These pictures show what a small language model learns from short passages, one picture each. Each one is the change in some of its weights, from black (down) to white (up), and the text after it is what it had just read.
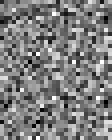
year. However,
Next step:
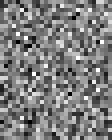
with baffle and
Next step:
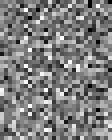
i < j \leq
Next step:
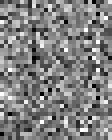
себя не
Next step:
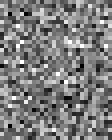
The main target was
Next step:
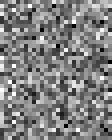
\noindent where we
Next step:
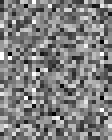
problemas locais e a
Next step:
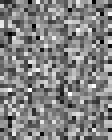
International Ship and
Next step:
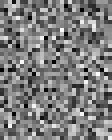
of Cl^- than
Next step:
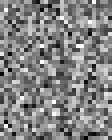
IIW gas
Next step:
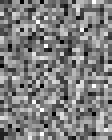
control times between
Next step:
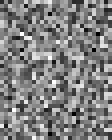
properties of the top
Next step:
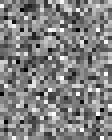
purpose of
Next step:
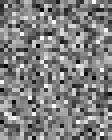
forefront of
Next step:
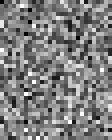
condition treated in
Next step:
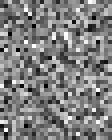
hadron decays
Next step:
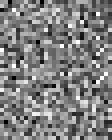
matrix multiplication
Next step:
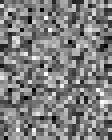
quality and level of the
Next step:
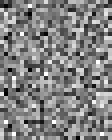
phases; two phases
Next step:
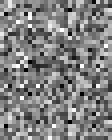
\\ Pilot projected
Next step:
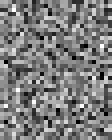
the end of the process).
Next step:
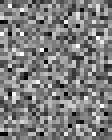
is singlet and the first
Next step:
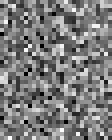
resultados desses
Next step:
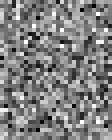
controlled research
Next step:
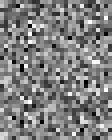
Grand Chamber
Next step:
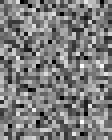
filtering phase is
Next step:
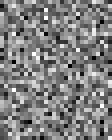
questions in Stack
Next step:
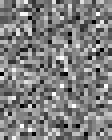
Rehman S,
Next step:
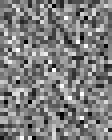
an anisotropically
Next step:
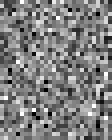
of the HPH method
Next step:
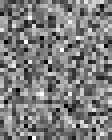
the tetraquark
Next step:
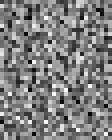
characteristics. 1.
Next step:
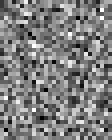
of the regional
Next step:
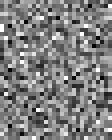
gas stars is
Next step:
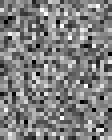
of intelligent
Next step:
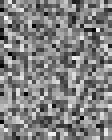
también una
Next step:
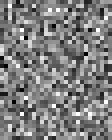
onde através
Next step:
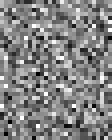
and nosocomial
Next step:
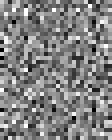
require three stages:
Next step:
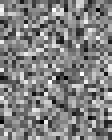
skills on
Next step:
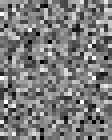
significant changes; the
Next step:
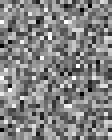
країн з
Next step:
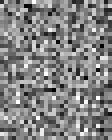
field strength of the
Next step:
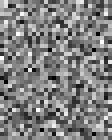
to deploy a wide
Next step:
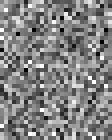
en parcela
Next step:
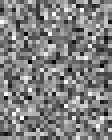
this article. We
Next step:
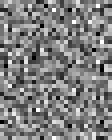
to real income at
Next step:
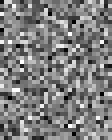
the route has more
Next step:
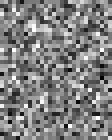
functions we get an
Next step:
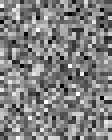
location of the F3
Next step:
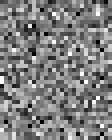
political divide
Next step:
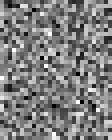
identical conditions.
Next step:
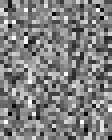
three unary operators,
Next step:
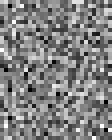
as a point mass, so
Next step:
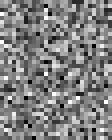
the development of these
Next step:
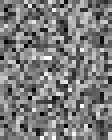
commonly expressed
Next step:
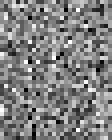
bodies. 2.
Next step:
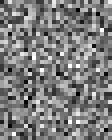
if the audit
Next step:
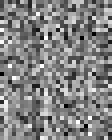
учня над
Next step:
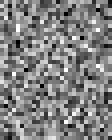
spots.} They
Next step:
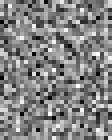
doctrine of the
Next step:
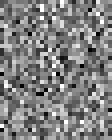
voor het
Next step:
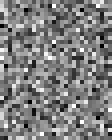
for reference, the
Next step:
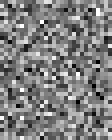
is required to explore
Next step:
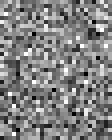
take the forms;
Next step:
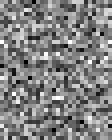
experts believe that
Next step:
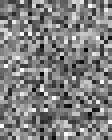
что он
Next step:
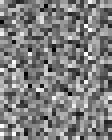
the clinical effect
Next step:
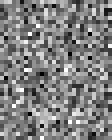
of a program for
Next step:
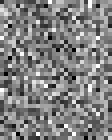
($ \approx
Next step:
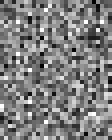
Legal Status
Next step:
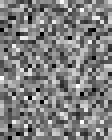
Business as
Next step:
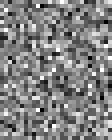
must contain at
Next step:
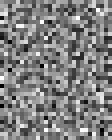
is the process of developing
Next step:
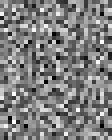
so that the density operator
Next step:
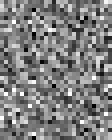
of charge density wave
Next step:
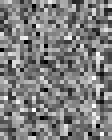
of the linear chain
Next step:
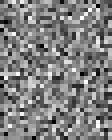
la actualidad los
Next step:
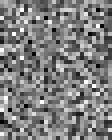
quando consumidas
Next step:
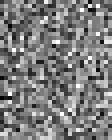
erkin ilgari
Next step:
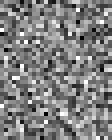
In dentistry,
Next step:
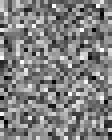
for a) Moby
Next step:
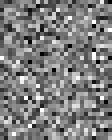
which were identified as
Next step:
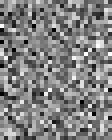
a biodiversidade
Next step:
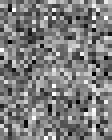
level. To make
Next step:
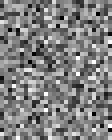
126. Inclusion
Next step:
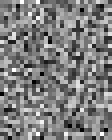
the target second
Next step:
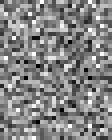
backward} in
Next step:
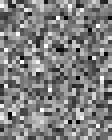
der Initiation von
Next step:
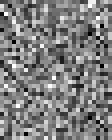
linguistic variable
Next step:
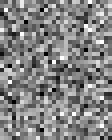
rich cultural
